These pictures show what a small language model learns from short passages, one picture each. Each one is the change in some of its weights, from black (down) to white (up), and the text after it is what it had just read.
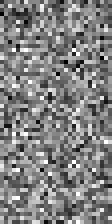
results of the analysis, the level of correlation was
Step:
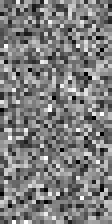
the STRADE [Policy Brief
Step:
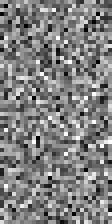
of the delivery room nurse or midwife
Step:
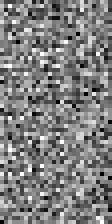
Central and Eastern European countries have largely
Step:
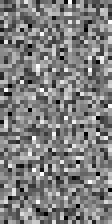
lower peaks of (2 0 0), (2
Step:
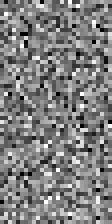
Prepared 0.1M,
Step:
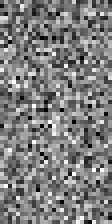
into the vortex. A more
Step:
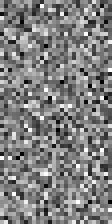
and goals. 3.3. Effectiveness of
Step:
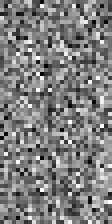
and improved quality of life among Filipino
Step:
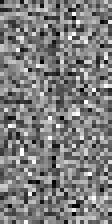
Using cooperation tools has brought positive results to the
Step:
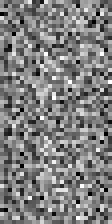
and people. People and their general conditions are
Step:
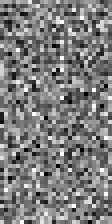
found on the palms and soles due to
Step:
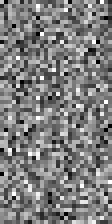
and bottom edges. One size of cohesive
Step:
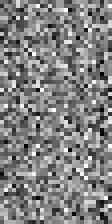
cardiac output compared to patients with acute
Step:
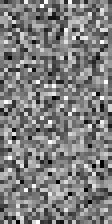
2008), with answers from paired comparisons
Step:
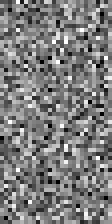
MCR circuit is divided into two parts that is
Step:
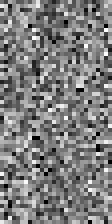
in the ^{80}Kr isotope
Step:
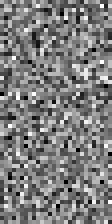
in the MTC to arsenic after
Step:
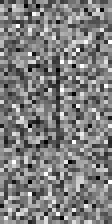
Ethnography and Future Studies. The deliverable
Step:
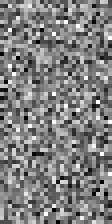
20% of several buyers in the world
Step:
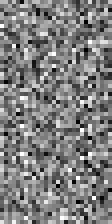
in the literature [8, 17–19,
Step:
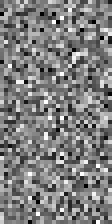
sell in global oil market – and by a
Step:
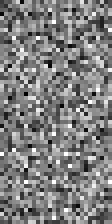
more precise. The most prevalent finding was
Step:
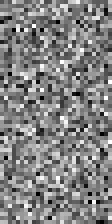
the ath9k driver is much higher
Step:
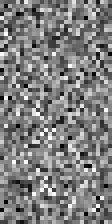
a detailed analysis of the microstructure of the
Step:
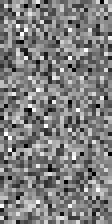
made up of dashpots which are added
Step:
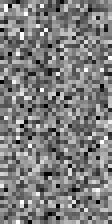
broadband occurring between 3000 and 3700
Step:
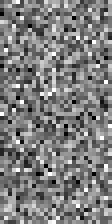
adjustable model parameters (except one, which
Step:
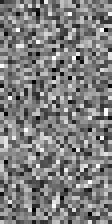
people with PD. The usability of the system
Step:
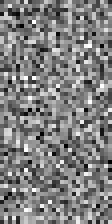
simulations, the site has a scaled yearly
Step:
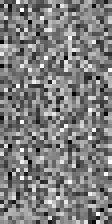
Questionnaire WAIS-III
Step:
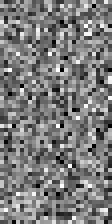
Abstract This research explores a trend in
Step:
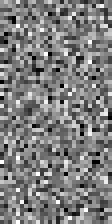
with chief complaint of persistent
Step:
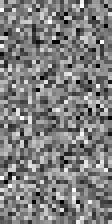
with the change of ethno-culture.
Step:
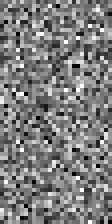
equivalent First 10 buckling modes First
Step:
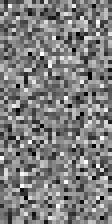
crisis, and social suppression confronted by
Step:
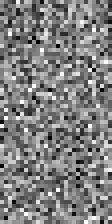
the effectiveness of PM(T) management across the
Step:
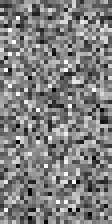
by determining the average frequency of carious
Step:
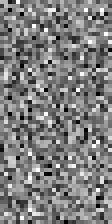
(PHA Type1), PBS
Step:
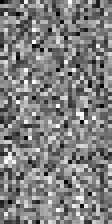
compounds has been correlated to the phosphatase
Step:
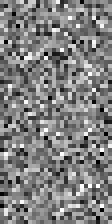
overview of the effectiveness of garlic in
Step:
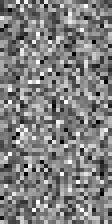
be done to improve inclusive education students views were
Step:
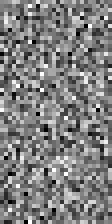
from source to sink. Thermal performance of
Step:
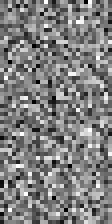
other hand, employees who do not understand the job
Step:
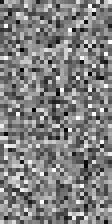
affecting the pump pressure. Area 3 is an
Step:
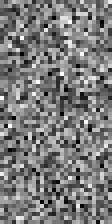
first proposed to allocate indirect claims within the
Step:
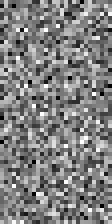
way to realize cloaking. Recently,
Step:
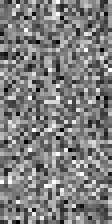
has a positive and significant effect on Quality Performance
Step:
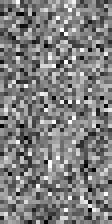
of our models. We randomly split each set by
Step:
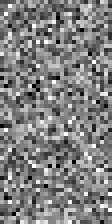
full diagnosis of the profitability and financial soundness
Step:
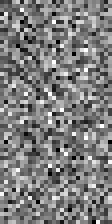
sustainability—by applying smart manufacturing technologies; and
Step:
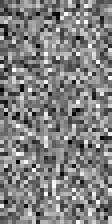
had a significant impact on employment, customer
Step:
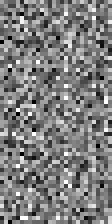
all three classes is given in Figure 6, especially
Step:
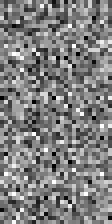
University of the Philippines. Thank
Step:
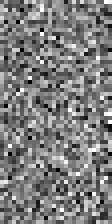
(64%) and surgical intervene 18
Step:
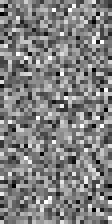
of creating effective communication strategies tailored to home
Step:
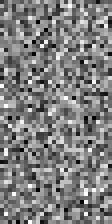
degrees of freedom. Such a motion can be described
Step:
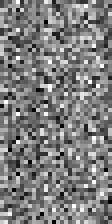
3 Work Package Title Evaluation framework
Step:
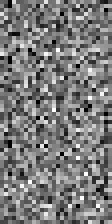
[3] Collins C. H.,
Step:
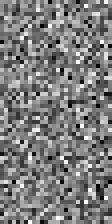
regarding time. It explores how art can
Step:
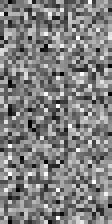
Sad, Novi Sad, Serbia
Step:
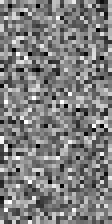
is greater than that of rectangular and
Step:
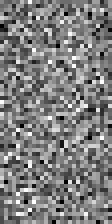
indicators, and helped the animal to return to
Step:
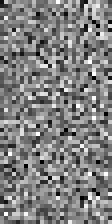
Dorothy to her clever dog
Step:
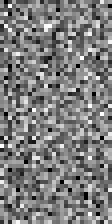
understand how this important economic variable directly influences various sectors
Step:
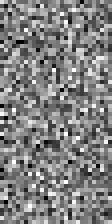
all of the areas. The soil moisture
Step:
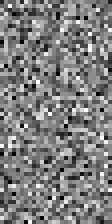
action are recommended to mitigate these risks. The
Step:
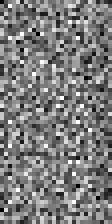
physical and mechanical processes of activation and changes in
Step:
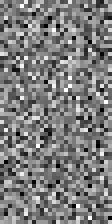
updates can also be pushed, allowing
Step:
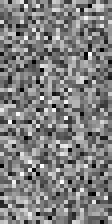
the driest and wettest months, the
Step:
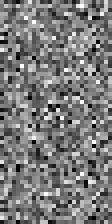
of nearly 30 companies and institutions have been launched
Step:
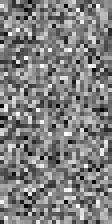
design of multimedia courses to ensure accessibility,
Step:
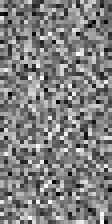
and the life styles of the females in our
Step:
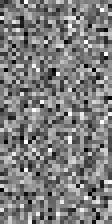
.pdf, .txt), whenever
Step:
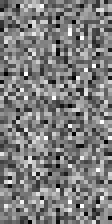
funnel type. Ductus bursae
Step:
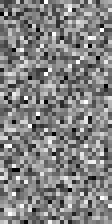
low, H = high, I = intermediate.
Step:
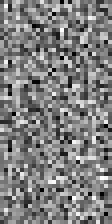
Advanced Encryption Standard
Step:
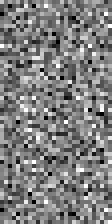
during the university vacations, it is important
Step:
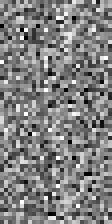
many relations between elements, this problem often takes a
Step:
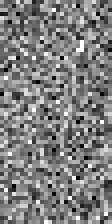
and other mobile-supported features is
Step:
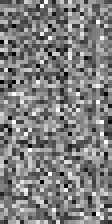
et al. 2006). In the case of
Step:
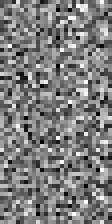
• DAAD • Other ID Element
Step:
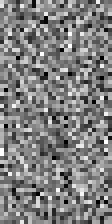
any member of the Board of Directors has
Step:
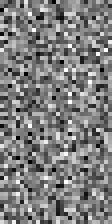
Spectrum of FAL-1 Figure
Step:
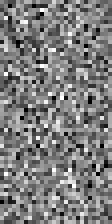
this case the pin has to be removed and
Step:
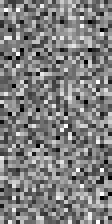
Imo, Edo, Bayelsa and
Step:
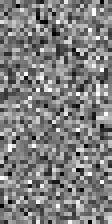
Naturally regenerating forest with no
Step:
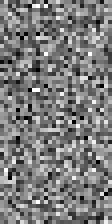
by Dr. José Miguel
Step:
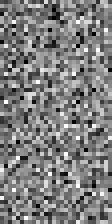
pandemic, which are more experienced by the
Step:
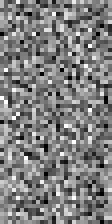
Gliozzo* IBM Research
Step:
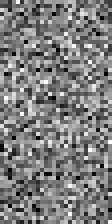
using a laminar box (Biological
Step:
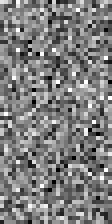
scripture, is it part of another important
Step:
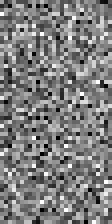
- Komljenovic,
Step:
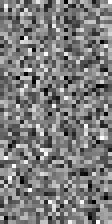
seemed to be gentamycin.
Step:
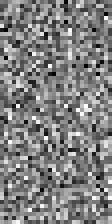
weeks), showing that huntingtin aggregation
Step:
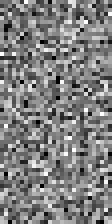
that magnetization can influence soil chemical properties
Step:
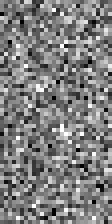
and manage working capital[12]. When analyzing the
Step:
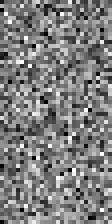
molluscan species, *Cornu
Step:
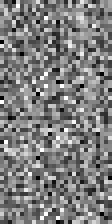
ITS, while very useful for fungi in
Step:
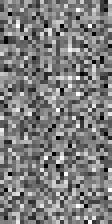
review have been presented and discussed in detail in section
